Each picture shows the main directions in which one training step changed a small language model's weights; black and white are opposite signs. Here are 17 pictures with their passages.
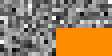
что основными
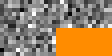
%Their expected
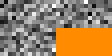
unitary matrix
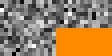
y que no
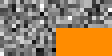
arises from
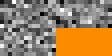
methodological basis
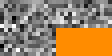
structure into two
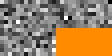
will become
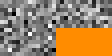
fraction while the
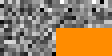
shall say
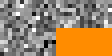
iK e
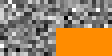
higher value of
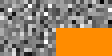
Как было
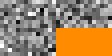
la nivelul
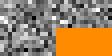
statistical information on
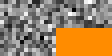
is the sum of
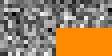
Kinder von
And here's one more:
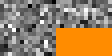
olish; -
